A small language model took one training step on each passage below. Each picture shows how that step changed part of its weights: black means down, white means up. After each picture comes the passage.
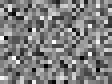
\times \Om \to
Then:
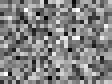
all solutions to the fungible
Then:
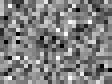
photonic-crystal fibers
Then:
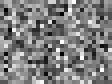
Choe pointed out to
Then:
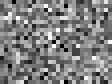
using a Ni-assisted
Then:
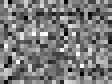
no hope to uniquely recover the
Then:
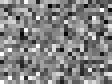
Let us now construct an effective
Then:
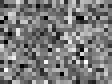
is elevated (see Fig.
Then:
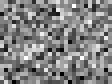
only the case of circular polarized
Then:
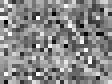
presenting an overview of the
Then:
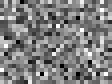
which is well known to be the
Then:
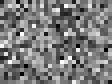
\equiv \sum_{i}
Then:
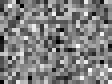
written as \begin{equation}
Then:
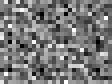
coincides with its mirror image is
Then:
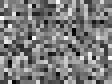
wave with a particular value of
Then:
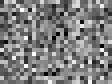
Section 3 discusses the proposed fast
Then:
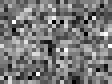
turn, will libraries
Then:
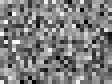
multipolar LSPRs.
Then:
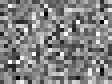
} \kappa \eta \nu
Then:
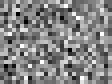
second-order Dynkin index
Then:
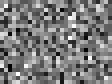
results and a conclusion are presented in
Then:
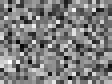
then only root of the equation is
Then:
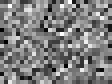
z. \end{equation*}
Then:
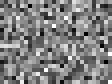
The universe starts to collapse
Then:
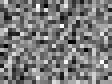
role-specialized agents,
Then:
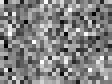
three-body LFV
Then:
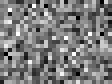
pressures of up to
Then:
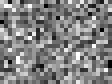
on the charged particle multiplicity
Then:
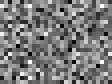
by $P$ by restriction to
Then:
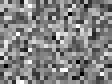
proved by the method mathematical induction
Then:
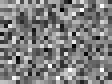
of $M$ with respect to
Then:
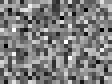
are critically-finite in a
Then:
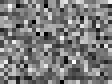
ELL format to maximize
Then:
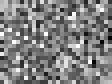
the fluctuation noise and the spectral
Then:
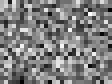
in the experimental data, DFT
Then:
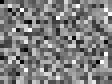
or \eqref{equZ}
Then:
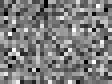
average interlayer spacings of
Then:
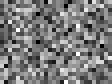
able to reach higher values of
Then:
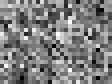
of the local elementary structures, we
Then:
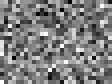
value of $\Lambda$ obtained from
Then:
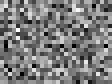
for Tycho. This is
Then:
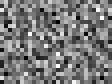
two: those with positive and negative
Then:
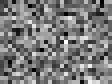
economic dispatch decisions
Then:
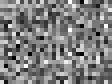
of $d$ defined in
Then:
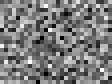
scalars $\Phi^a$
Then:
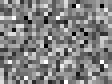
where $\eta_{\mu}
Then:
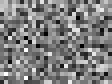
the intrinsic dielectric and optical properties
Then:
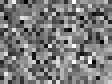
include the feed-down correction).
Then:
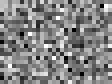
the property that the notions of
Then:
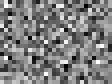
``Handbook of Nonconvex
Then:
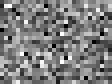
synchronous and asynchronous
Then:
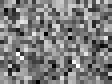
the stub nanoresonator
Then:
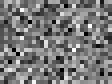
studies used microphysical models to investigate
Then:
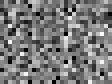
step size or a small constant step
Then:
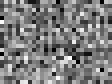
k = \frac {\text d
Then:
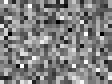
from Japan Society for
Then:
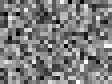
determine it from the normalization condition
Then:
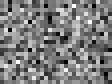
as discussed below, supports the
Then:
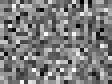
$S$ is infinite.
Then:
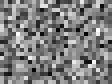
$\ell+$jets reduction as
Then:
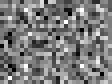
all vertices and all arrows coincide.
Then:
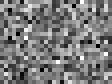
are not probability measures, though it
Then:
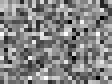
the \textit{depth
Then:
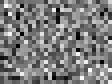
equation by \begin{equation}
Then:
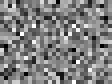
a large longitudinal structure
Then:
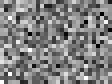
The inset shows an empty state
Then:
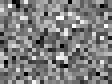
reconstructing space-time couplings
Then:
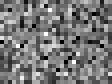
accumulate to circular pattern.
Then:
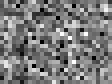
generators on the diagonal, say
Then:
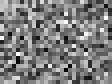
the image are essentially hyperbolic with respect
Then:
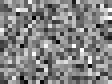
Because of the blossom
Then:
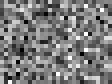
subgroups of $G$. So,
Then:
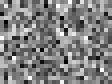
used in the case of purely electric
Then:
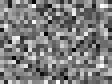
Xb$ can be far away
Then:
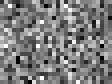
theoretical (without gearing
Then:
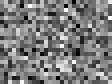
that of the calculation, a change
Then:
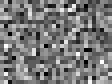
to draw a firm conclusion,
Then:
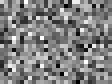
also rotating (Fig.
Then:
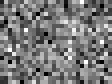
addition of each edge not in a
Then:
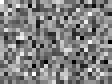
We reinterpret the
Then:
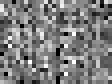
mas | | Fig.
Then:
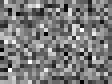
lines with the spectroscopic measurements,
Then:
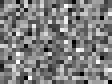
\qquad (3)$$ where
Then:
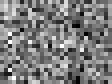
the main theorem, due to
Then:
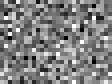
coefficient, respectively. Since the total
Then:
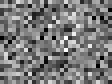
significantly exceed clusters' cooling radii
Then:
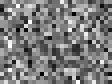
Standard Model (SM),
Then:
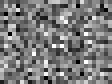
output, a solution that can also
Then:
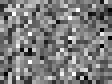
statistics (the number of events
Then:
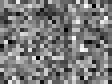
colours of incident edges but also
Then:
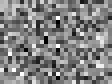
the local and global zeta functions
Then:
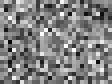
The expansion of new PV systems
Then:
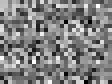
the asymptotics of the common sequence
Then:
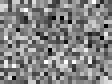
we use the more concise notation
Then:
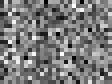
theoretical studies; a recent account on
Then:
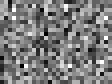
grain after one more hour
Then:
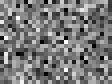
are energetically close, leading
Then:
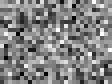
of all $P\in
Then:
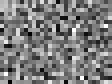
the capacitor depends on its
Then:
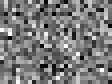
classical geometries corresponding to spacetimes
